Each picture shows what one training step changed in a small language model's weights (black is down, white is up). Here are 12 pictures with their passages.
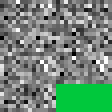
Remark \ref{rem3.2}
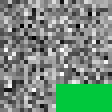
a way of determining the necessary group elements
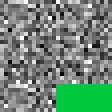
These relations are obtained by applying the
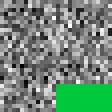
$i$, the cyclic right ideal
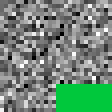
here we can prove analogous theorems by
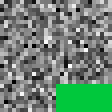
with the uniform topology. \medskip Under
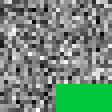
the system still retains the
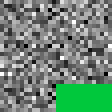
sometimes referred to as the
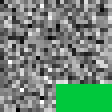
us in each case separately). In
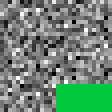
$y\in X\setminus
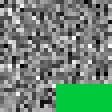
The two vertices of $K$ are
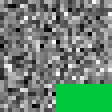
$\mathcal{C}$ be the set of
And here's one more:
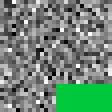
function, it may still be a function in
